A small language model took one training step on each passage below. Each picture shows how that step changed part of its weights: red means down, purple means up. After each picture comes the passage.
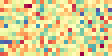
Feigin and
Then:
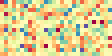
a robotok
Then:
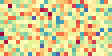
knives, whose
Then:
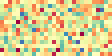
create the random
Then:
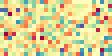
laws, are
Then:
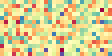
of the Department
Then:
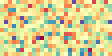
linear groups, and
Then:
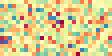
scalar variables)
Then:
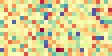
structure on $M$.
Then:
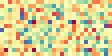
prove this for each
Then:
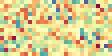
en paz con su
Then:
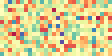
be a prime and
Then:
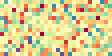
boas práticas de
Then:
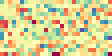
for two operators
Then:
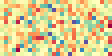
part of the XL
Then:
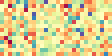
instituto de utilização
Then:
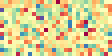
ergodic measure
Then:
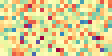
real weight and any
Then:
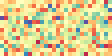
which plays an
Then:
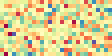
property of the conditional
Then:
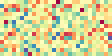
and Development,
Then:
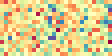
Thus, in our
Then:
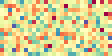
and practical
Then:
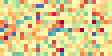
penelitian ini
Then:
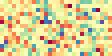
given by Eq.
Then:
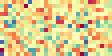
all uncertain
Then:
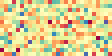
get the ordered
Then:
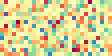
Clearly these are
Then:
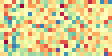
efeitos de
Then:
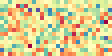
x$ to obtain
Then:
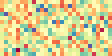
Now the result follows
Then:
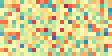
and some of its
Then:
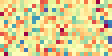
$g$ are of
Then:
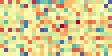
drive system
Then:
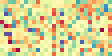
in the short and
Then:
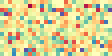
equations, and continuity
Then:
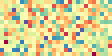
guess for a
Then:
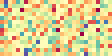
each dimension. We can
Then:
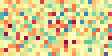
denote the set of all
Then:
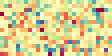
$M$ at which
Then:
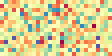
it is possible to
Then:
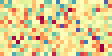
contraponen a las
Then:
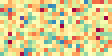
diffusion case, to
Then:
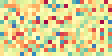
and technology.
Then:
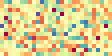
la academia
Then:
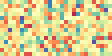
of an inverse
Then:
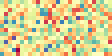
back on the
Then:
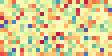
bir işgale
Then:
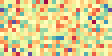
will then be to apply
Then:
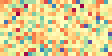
%Therefore, the
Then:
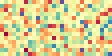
городах при
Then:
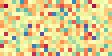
- Ekspert
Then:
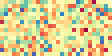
in European
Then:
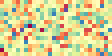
infinity with
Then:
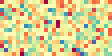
The input data is
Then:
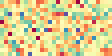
the corresponding delayed
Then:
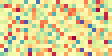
natural evaluation map
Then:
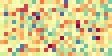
geometric invariant
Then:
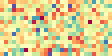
following requirements
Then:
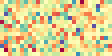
as in the planar
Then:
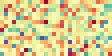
would like to
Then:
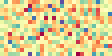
al hecho de ser
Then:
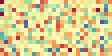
where $E'$ is
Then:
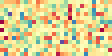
the Hamiltonian
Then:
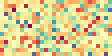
va yasalish
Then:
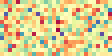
under a set of probability
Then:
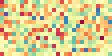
Informasi Item
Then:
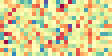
energy (cf.
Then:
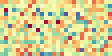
the criticality of
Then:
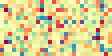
field along $u$.
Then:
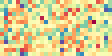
can do in terms of
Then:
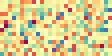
is a star
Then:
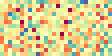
su promesa de
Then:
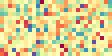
recent common
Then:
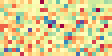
$N \ge
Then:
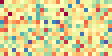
patients with
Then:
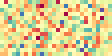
por estresse,
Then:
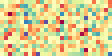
para Manoel,
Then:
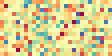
P.$$ To prove the
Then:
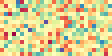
para potenciar la
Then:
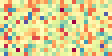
publication of this
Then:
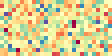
Notice that the
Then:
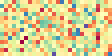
و تور
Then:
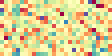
juicios por
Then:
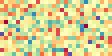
function. For integration
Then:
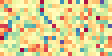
a graphon $h
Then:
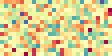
starting a
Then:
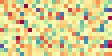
is either contained
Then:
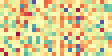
to handle the case
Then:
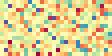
the pull-back
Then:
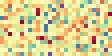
theory proves that the
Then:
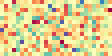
only available
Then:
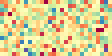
of LDs are
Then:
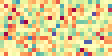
la cobertura de
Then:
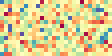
in narcotic
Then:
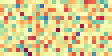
a Kheti
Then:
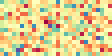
tienen como
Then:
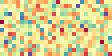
the 20 methods of
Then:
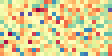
we haven't
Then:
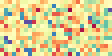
this shows the following
